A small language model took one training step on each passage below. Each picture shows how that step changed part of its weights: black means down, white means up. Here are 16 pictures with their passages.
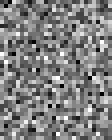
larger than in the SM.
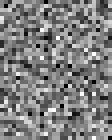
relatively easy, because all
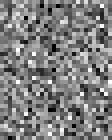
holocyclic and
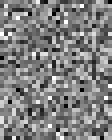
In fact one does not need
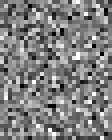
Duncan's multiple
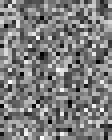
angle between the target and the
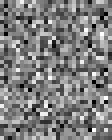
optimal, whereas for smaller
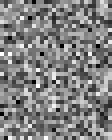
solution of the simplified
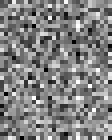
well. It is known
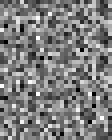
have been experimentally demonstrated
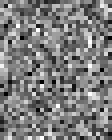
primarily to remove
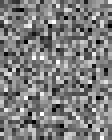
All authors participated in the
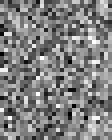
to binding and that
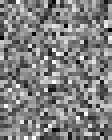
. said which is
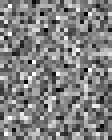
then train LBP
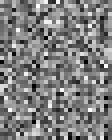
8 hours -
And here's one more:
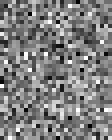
DM halo.
